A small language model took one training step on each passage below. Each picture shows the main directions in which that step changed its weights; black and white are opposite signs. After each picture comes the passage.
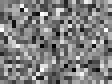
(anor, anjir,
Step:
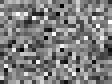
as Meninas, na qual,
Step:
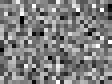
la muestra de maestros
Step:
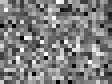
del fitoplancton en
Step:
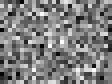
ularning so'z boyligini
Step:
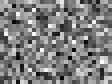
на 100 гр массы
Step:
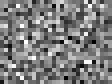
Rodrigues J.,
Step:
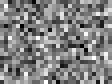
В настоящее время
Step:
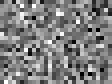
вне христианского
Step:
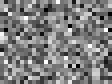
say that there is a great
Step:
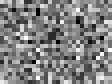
pathology, rinses with a
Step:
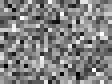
no sólo procesos académicos, sino
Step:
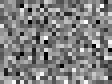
e poder político”, investigando e
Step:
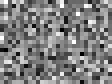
ва натижада бизнес
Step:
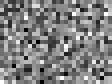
le maire A dit au
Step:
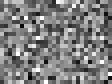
способствует изучению одной
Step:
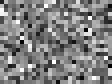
diversi vantaggi: è di
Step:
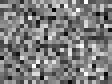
M. Fortunato,
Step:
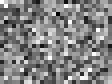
в «креативное
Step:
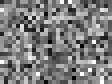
определяются морфологическая
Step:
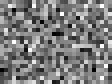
befanden sich sieben im
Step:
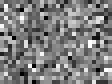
Tomas kubogi
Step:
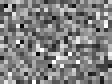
sebagaimana dimaksud pada
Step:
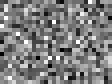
Responsibility Tambang
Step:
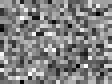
cheklanmaydi. Amaliyot
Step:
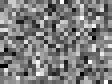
Dies spiegelt sich auch in
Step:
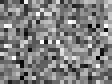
показники диференціальних
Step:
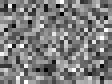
oladi. Yozuvchi
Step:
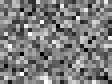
e demonstra tanto a identificação da
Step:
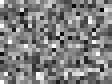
of the Swedish
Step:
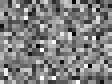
doktori, professor (Rossiya)
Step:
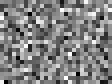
bog'liq bo'lgan: 3
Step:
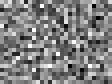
і від соціального стану.
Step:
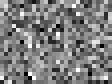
задля подальшого використання
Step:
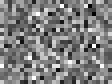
(Valenzuela *et
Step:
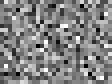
получения образования - условия,
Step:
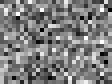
Ю.О. Клименко
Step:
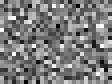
neither created nor
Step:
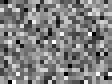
живляться в межах
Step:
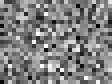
*Pengantar Ekonomi
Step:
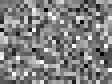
que fui suficientemente informado
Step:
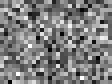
Economics, Associate Professor National Technical
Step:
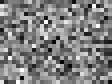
yapılmıştır. Ayrıca
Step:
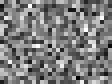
Barcha yozuvchilarning eng
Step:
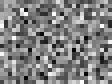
269]. Prima experiență
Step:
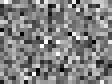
वदति ।
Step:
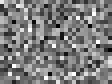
ham foydalanish mumkin. Masalan,
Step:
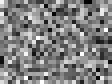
фойдаланиш биз
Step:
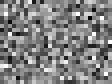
olib borilmoqda. Sababi
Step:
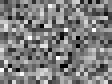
нить. В результате
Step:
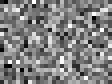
kapitali va xizmat turlari
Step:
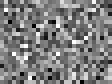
un mayor conocimiento sobre las mejores
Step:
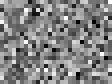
y eficacia del uso de
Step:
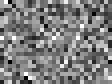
судда муҳокама қилиш
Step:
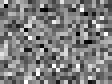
students misspell words,
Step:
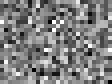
Model formuvannia
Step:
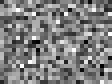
fondées sur un savoir
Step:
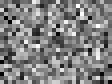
simob (Hg), kadmiy
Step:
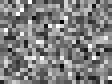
A. Research on General
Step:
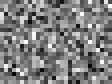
de la literatura cubana.
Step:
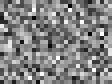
para a educação em saúde, proposta
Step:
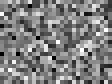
deb hisoblaganlar va buni
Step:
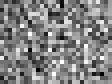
указывают на их
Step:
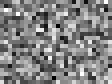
critères sociaux. Une
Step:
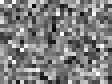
ya'ni qadimgi
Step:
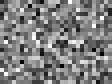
de alta qualidade foram considerados.
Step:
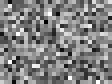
manbalarining kamligi ham muhim
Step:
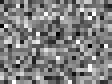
examines state-level
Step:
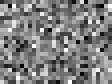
siyosat. Mamlakat
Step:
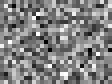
een psychiater
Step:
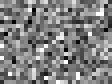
Germaniya birlashishining ichki
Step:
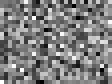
population was not an accidental
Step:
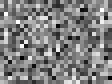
rat za posthumanu
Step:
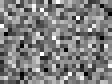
e comunicação (TIC),
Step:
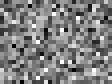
de este nivel educacional.
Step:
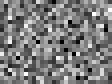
jouissent déjà de
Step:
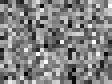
спеціалізованої середньої
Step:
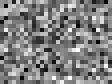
Улуғбек номидаги
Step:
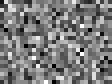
paragraf singkat; 7.
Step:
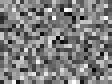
van deze verwaterde winst
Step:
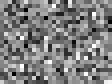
dramaturgiyasi tarixida ham
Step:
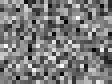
определении, то Digital
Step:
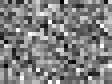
цих показників допомагає
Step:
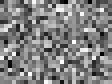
гостеприимства на
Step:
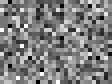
в перехідному стані, що
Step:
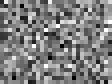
generativa sono utilizzati a
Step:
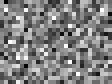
sprovedena kroz
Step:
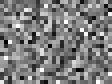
farm animals based on the
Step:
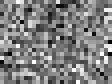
50. Ф-ТИСОВ
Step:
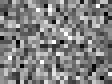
змінами у системі вищої
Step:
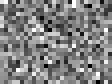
омиллар билан узвий
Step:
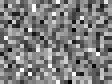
e assim possui um caráter mais
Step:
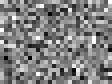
être considérées comme des formes
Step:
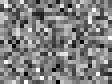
часами, сутками,
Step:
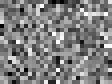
hayli" en(III)
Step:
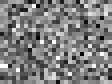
своей свободой и
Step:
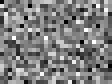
fases. Segundo
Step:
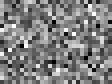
jalb etish imkonini beradi.
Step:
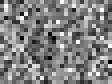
wykazywany z terenu
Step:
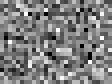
ifodalaydi shoir. Bu
